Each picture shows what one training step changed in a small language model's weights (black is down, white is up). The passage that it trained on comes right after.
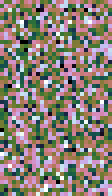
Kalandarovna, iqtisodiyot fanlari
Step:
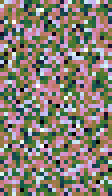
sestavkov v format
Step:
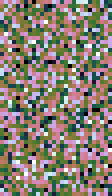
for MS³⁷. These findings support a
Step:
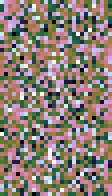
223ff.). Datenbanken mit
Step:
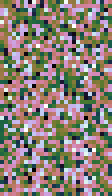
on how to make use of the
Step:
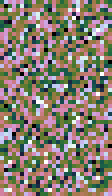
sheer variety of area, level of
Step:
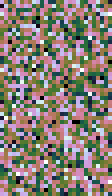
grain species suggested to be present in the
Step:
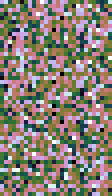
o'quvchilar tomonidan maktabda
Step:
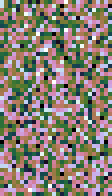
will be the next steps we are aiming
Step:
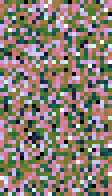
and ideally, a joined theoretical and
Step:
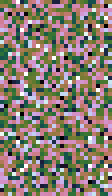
three players including analysing moral
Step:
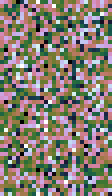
material. The swirling motion of the
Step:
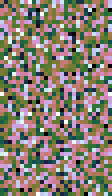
place to match the demand causing new value
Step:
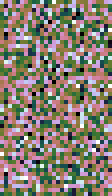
$N\rightarrow \infty $, but
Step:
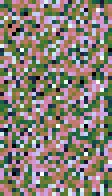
buzgan holda qabul
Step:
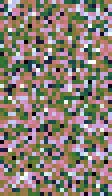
4 % à 10 %, alors que
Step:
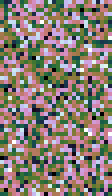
Pausa lejos de la
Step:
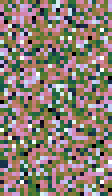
Sekotong. Bentuk
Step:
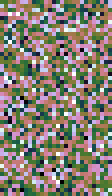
This article analyzes the modern approaches to
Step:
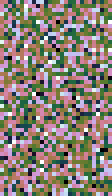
di Ferrara\\ Polo
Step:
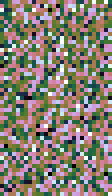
recycled cathode
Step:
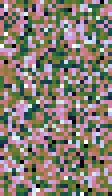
animals that eat that food.**
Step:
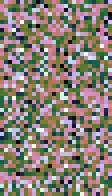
excepcionalmente podem ser limitados,
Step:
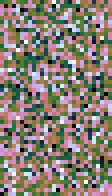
favor the Fraunhofer
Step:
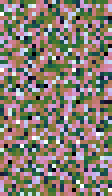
в эквивалентной
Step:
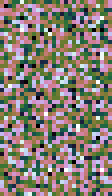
*IEEE Transactions on Automatic
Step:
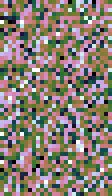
penyebaran kekuatan ide
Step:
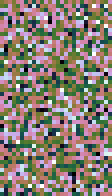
such constraints contributed to shaping the evolution
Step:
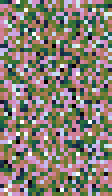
in general, determined by the imaginary part
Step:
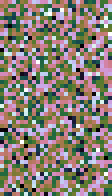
p.46), innovation is the
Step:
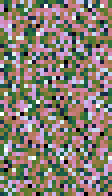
to the end that the younger or less
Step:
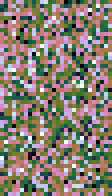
plus les organisations publiques,
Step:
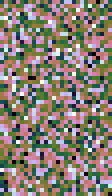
acknowledge support from the European Research
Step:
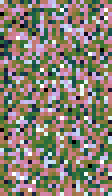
load of the motor, and a
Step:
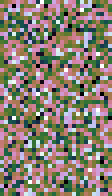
statistics, it does not yet furnish
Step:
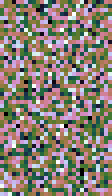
de água: incursão em
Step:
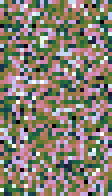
of the coupling constant $g$, in a
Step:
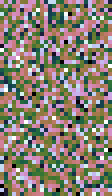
the network is undirected,
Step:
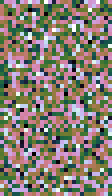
to the steady-state vowel
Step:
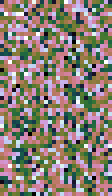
it is interesting to observe the effect of this
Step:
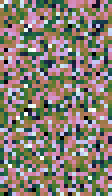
and global competition for leadership in
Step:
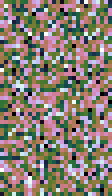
indicator of the effectiveness of primary health
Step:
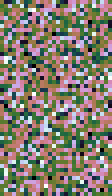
savol-javob jarayonida esa
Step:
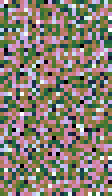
and $n=1$ LL
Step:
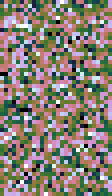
in CbO. CbO
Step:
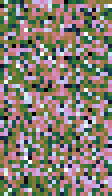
improve social relations and how technology influences
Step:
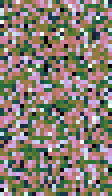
algebraic mixing in two-dimensional
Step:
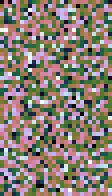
saroylardan ajralib
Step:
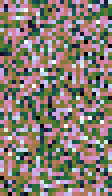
$ is $X_+$, where the
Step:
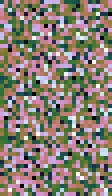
defined by $$\mathbf{K}
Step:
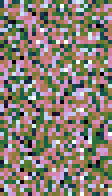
o'zbek tili Kirish Til
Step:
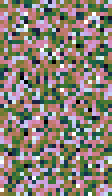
очередной эпохе
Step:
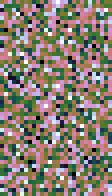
Araceli Auria Burgos
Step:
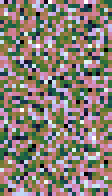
стратегии. 4.
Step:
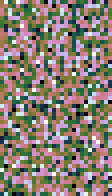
dependence centered around the same energy.
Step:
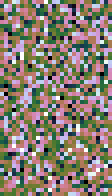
*et al.*, with over half of respondents
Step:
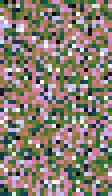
example, in the high temperature engineering test
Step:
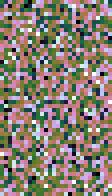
decreasing to 1 event every 1-2
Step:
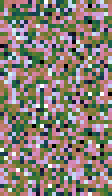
in CIP are willing to
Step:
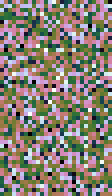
paid for by falling real incomes
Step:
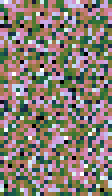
in accordance with the standard addition
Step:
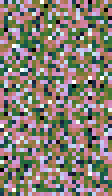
Research Council \(ERC\) and
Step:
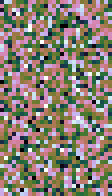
we assume complete impurity ionization. The
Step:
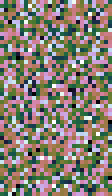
Mobilities: Intersecting
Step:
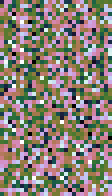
um cenário mercadológico que
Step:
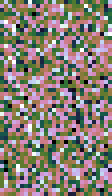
typical for local deployments where the
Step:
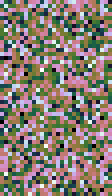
filtrate from the above gave a
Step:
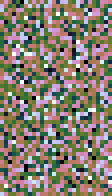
institution of higher education. The study also
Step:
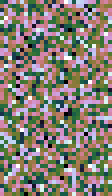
cognitive alteration, determined by the
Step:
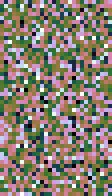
$L_1$, the accreted
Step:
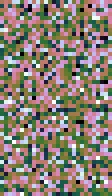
In recently, U-Net
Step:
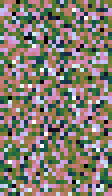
from L-phenylalanine,
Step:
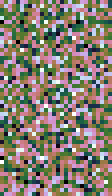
WM attempted to do two
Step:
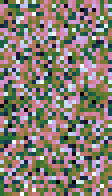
um remédio autoimune,
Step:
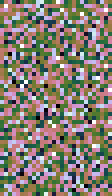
a combination of a possessive adjective
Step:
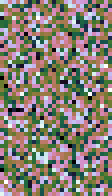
keep good performance in the environmental aspect.
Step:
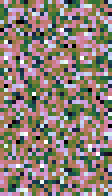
ependymial suture, known as
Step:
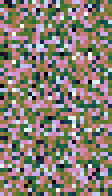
for HPLs with a single
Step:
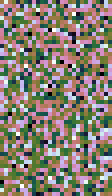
Теорія, методи і
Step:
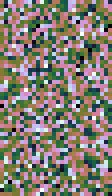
2007; Groh and Zbib,
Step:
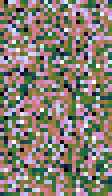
bound used above gives also an exponential scaling
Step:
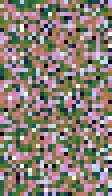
$\Gamma_1$. This relationship is an
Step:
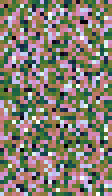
consoles as well as software,
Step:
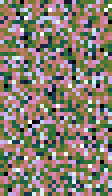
management in a non-urbanized
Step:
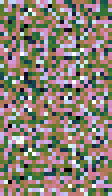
(for future convenience,
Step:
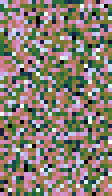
are important were examined so far only within
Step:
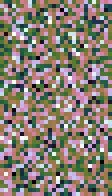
mL of distilled water in a
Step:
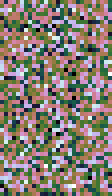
SHS. This observation is in
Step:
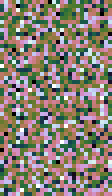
tanpa mengaitkannya dengan
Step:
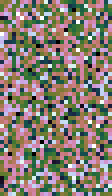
et al., addresses several uncertainties.
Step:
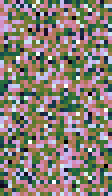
particular, these spectra decay very rapidly at
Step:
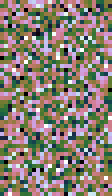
dass dies einerseits Themen
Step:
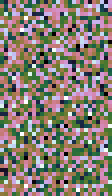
para o que o texto tem a
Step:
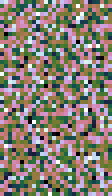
хода, что достигается
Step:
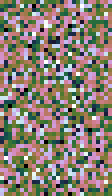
the B/P, which, as in
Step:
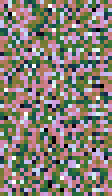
людини [4], яка
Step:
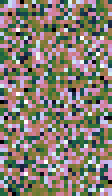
inimigo que deveria ser
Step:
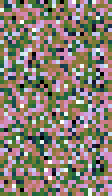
{Robinson}}, \bibinfo
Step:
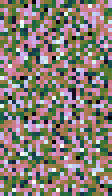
pembiasaan perilaku
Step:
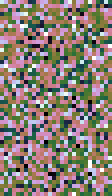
pacientes (Powell;
